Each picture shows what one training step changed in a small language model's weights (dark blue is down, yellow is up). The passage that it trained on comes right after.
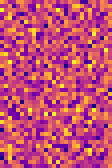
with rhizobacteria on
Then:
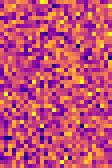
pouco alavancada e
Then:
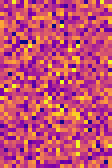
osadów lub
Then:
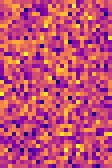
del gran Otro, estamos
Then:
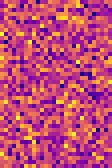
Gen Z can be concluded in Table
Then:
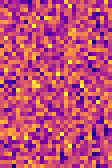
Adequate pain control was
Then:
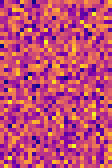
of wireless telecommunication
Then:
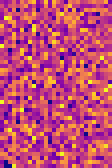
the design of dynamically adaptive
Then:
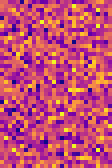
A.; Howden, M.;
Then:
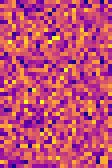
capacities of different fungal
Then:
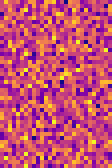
Mapping of Second Use
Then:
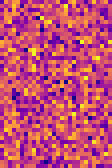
de carbonatos y también por la
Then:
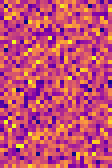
aspectos de controle sobre a
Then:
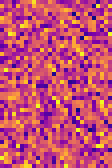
Indigenous Peoples in
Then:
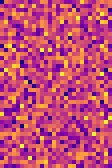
single individual so that the spectral variations
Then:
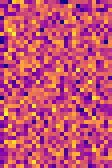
darajada o'sib borgan.
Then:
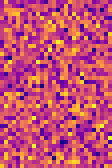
México in majority of the
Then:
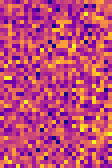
analysis: Identifies any changes
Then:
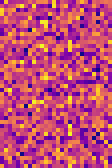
leave an enduring mark on
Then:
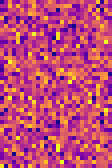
bioethics must therefore be not only
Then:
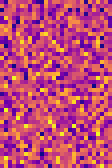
are within the same volume. Therefore,
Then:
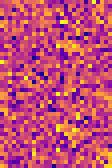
Abstrac. This research was aimed
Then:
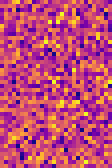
(26.8%) which is lower
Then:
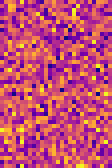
операций: редукция
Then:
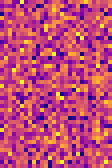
- бу битта ёки
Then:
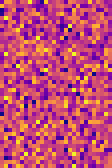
прикладных функций.
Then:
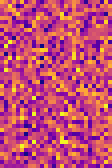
ustalarning o'yinlarini tahlil
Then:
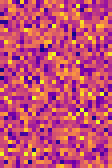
собеседование проходит
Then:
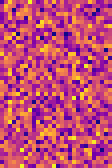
Regional Development of Kartasura
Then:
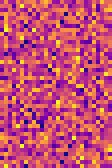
umr o'tkazish,
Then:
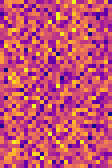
na técnica de análise de
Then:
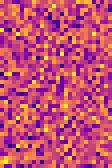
work by continuously increasing the pendulum
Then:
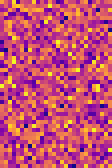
foram aqueles que receberam
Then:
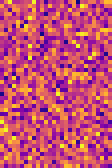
Curso de Residência
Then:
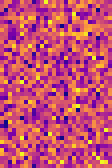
Турсунов С.
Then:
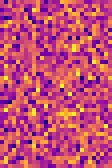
and the Jamendo-A and
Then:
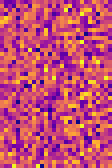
share the effectiveness and safety of treatment with
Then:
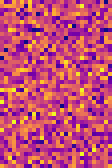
loss used is tailored so that
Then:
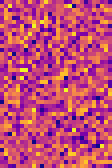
"living" portrait characteristics
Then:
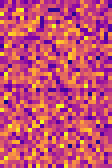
el marco de estas
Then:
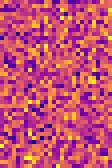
etuvchi har xil
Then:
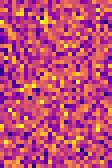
знать, помимо
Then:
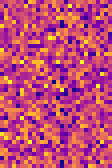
this type, methods of selecting all
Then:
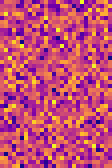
box that contains a PCB
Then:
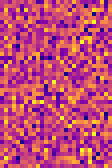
solutions and their socioeconomic effects to
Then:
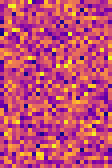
sobre antecedentes decorre
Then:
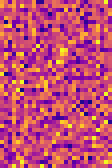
be adversely affected, due to
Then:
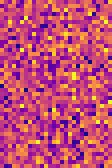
and; ii) accurate
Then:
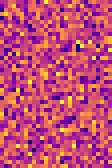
develops an individual solution per each
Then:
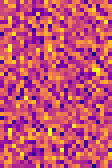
himoya qilishdir.
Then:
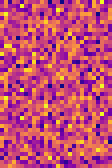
the lowest in the month of November
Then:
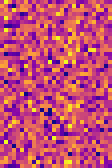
reduzir o estresse e
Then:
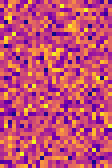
disciplinas de projetos
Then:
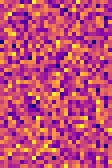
auch die eingesetzte Menge
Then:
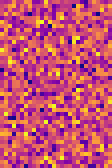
Antomonov MJ,
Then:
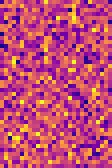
undertaken. The most convenient
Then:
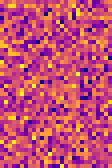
ta musaddas o‘rin
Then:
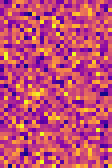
личность, развитие,
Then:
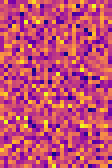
to be primary chronic
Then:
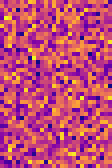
the most influential modernist
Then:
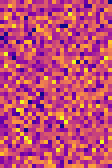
between the biosynthesis of
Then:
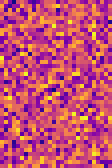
dastlabki fazalarda
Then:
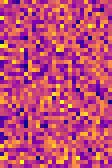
[5], согласно
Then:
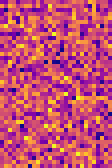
uchun 68 soat vaqt
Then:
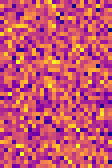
bo'lgan raqamli iqtisodiyot
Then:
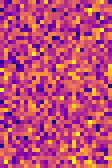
at assessing the freezing and
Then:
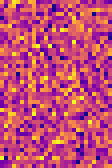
occur in younger patients
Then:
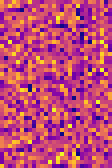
(3)$$ Figure 4 illustrates the
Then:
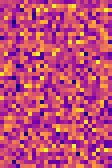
duidt dus op een
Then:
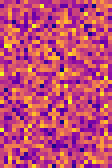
de conclusies worden
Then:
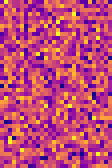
populations, especially for application in
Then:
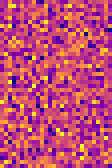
provide a direct means to visually
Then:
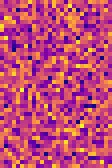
the line number to be executed and
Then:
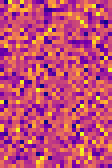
və korrektə
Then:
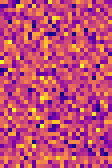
2 – 4 Principal
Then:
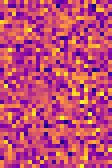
Assis Júnior
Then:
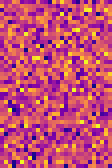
negative isolate showed highest sensitive to
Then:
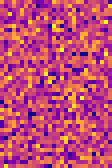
out effect of brain gym
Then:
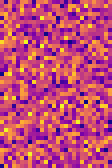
review processes for third-party AI
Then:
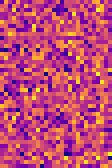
might fill up the pores.
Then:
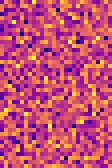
holda olimlardan Nida
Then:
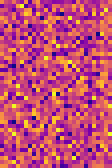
\tau \theta_l]$$
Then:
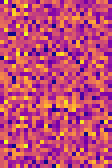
*JTJLT* for
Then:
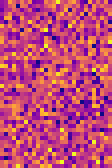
estimation of a location parameter.
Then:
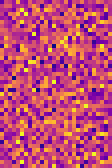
LUISS; -
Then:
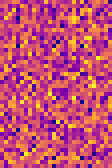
and related stakeholder groups. The
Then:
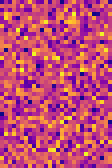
in both directions can make an
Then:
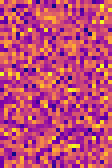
of the aforementioned field
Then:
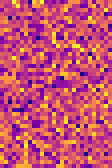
який має досвід роботи
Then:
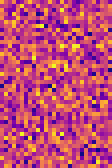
which were produced through friction
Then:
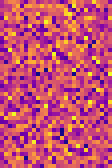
pacientes con enfermedad de
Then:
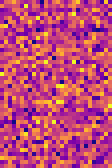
spectrophotometric methods were
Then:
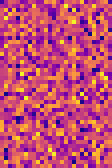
for play and movement. The purpose of
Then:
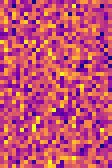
Pharmacy of Fez,
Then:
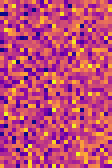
напряжённость и
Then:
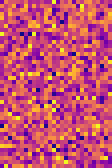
xil ranglarda beriladi.
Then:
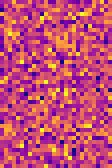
del resultado, aunque la
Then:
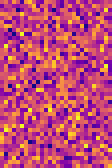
Sl scales within the range
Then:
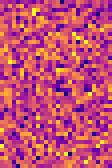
Cybersecurity in der Schweiz,
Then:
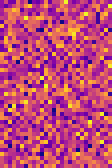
extra meeting of the
